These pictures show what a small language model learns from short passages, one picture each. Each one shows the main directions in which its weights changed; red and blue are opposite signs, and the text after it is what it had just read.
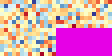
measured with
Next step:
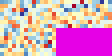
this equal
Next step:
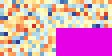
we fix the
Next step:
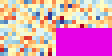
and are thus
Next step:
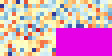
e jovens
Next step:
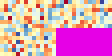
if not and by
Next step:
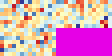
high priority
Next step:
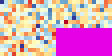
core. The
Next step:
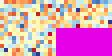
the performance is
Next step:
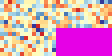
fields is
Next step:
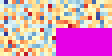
true for the
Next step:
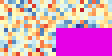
recebe o
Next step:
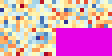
in gas of
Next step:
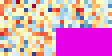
superior en el
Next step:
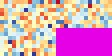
The ion
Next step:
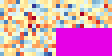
widths between
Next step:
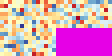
which is similar
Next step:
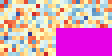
dados não
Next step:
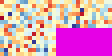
да е
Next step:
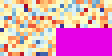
That is to
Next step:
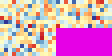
shows the result
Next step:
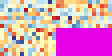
data that is
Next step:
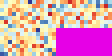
the $\langle
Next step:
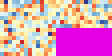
the blue
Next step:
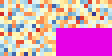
within the
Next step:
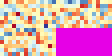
the creation
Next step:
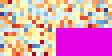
an exchange
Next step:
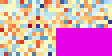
stress: The
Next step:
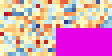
Science through
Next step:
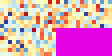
stability of
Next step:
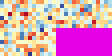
образ та
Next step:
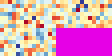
\Omega :
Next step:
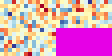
social que
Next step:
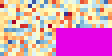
the court
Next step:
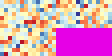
2 \times
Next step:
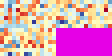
are relatively
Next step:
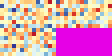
spin up
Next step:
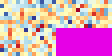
du scutum
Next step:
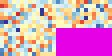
case of the
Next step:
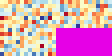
the variables
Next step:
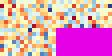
there has never
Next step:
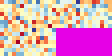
flow chart
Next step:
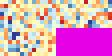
da produção
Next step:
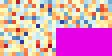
considered the
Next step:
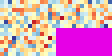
wall in a
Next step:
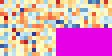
The surface
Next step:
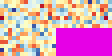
all experimental
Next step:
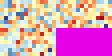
Between the
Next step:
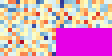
large as $\sim
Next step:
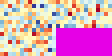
Aunque el
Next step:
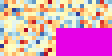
1 causes
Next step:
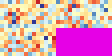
respectively. The
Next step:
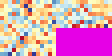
to note:
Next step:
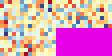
simulations at the
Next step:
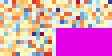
of which measured
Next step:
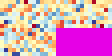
by Rosu
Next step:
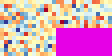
shown by the
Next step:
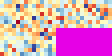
from the left
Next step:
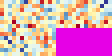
validate the
